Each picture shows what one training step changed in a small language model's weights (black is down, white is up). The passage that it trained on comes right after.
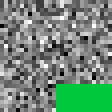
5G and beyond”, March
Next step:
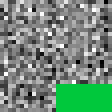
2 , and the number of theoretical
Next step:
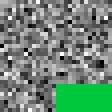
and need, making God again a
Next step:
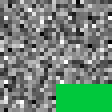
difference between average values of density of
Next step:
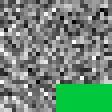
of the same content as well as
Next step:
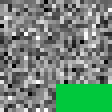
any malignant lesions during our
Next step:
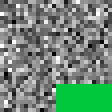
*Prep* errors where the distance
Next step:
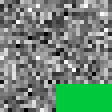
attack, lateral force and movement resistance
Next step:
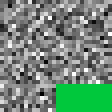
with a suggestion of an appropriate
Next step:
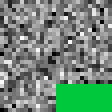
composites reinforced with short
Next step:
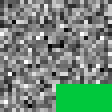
learning process, which is confirmed by
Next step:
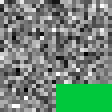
that the cooperative affected the village
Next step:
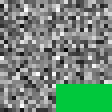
our study results that male and female teachers used
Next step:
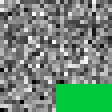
their finding, microteaching practices have
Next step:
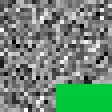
to the cultural force of the language that they
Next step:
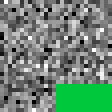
chip humidity, wood
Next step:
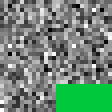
specimen”, which were tested under
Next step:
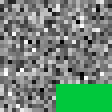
entropy. N is an
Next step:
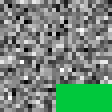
that prime numbers can be generated by
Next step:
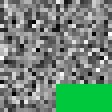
diggings made by Vasile
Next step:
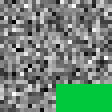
state constitutional guarantees,
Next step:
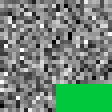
calculated with the coulomb counting
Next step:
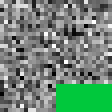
Certain philosophical
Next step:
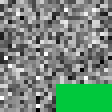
Binary Regression between Organizational structure
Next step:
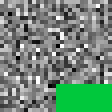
settlers in Chenango
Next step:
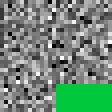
resulting in 366 usable questionnaire
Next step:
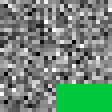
were faked first and then low scores
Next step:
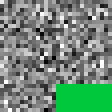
a high lipid content. Mature
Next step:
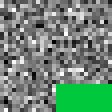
piece in chess?"
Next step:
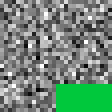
in PartitionFinder
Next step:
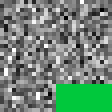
to shape transformative thinking about the
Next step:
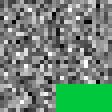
motivated us to build the
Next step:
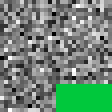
addition to skewing the gestational
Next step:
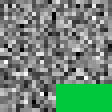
further studies are needed to verify results and
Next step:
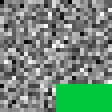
in Stocks and Bonds but
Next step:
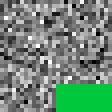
COVID-19 pandemic has
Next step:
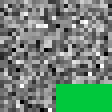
and policies implemented to deter and restrict
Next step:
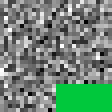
approximated by a linear function. If this
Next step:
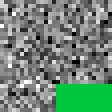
sweet potato.
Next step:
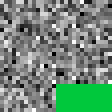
[21]. Despite the presence of
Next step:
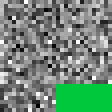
glass transition temperature of shape memory
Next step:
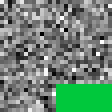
Mashadi gave a simple way
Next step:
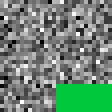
causes that can justify the
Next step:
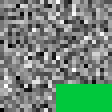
Cairo, Egypt. -
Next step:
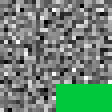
offenses among this category of individuals.
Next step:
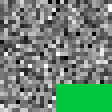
both from discontinuities near
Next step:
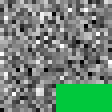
a human-machine interface
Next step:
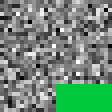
*IEEE Transactions on
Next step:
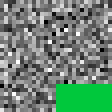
rejected. But there is significant difference
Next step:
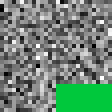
the era of COVID-19
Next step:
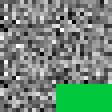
work we have answered the following question:
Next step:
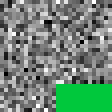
phase induction motor in case of injection
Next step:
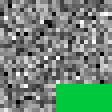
thermal (PV/T) systems
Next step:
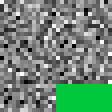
inflectional and derivational processes
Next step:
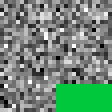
our country because the main objective of the
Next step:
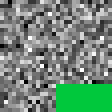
Tourism region do not have protective
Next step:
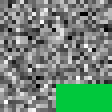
species protected at the provincial
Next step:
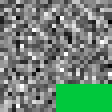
of each driver starts from the
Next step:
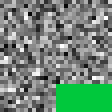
with different features - THz bands
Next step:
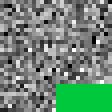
This overloading of information makes it hard
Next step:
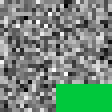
cohort study of half a
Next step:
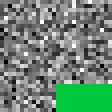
leading to heterogeneous deposition
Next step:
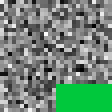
Chem.*, in the press.
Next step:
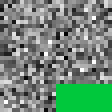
research funding, programming and environmental
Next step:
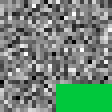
and S. T. Pinho,
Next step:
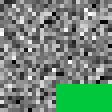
diode is the dominant contributor to
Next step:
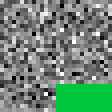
away from these harmful chemicals at
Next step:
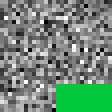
plant is stable) or $\left|
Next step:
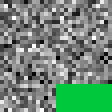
are compelled to create new job opportunities
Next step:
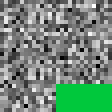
responsible attitude; educational environment; innovative
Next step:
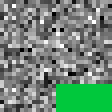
could not explain the mechanism affecting the
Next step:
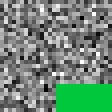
chemistry, and pH
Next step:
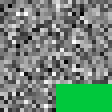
Variable Disposition P
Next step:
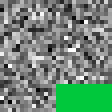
one's job. Occupational stress
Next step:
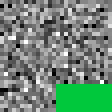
sure no other services are running.
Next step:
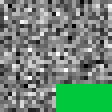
computer-generated randomization
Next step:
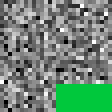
data were interpolated into
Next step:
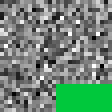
given in Fig. 5 and is referred
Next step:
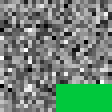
proposals, and formalising
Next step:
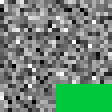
tumors. An interesting increase in
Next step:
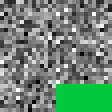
Two-way analysis of variance was
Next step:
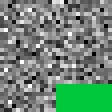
guidelines, as well as support for
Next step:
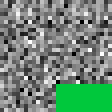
VR than with standard media when
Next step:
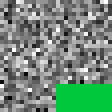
Med Malahayati*. 2021;
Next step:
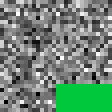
(ANAES), Paris
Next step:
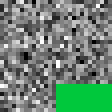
the car would have required to stop after
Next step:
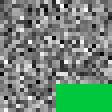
FATF recommendations and European
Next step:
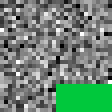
of the extent to which surgery is
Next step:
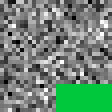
in coliform bacteria. They are
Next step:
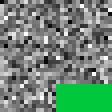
educates tourists about preserving
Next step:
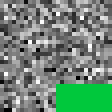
would be beneficial to drill in areas
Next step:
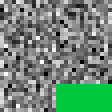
the NASA TOPS
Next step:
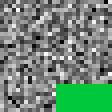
for more extensive sets of experimental data in
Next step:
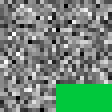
comprehensive literature on them, a carefully
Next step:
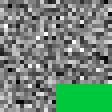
such as colibactin is a
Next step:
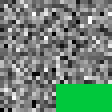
really it isn't regulated
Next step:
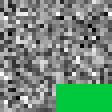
Volume of Construction and
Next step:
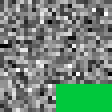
“intervention,” and
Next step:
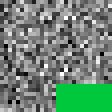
the USV's communication systems, which
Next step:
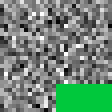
type with presence of secondary repolarization
